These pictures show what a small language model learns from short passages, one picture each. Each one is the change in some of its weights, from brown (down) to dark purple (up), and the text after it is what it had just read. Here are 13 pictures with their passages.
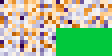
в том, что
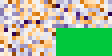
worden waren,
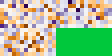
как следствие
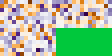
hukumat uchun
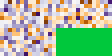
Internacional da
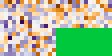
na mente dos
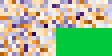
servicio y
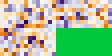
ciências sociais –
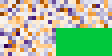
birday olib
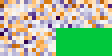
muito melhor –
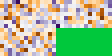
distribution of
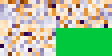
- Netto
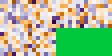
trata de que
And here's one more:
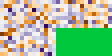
presentata, ad
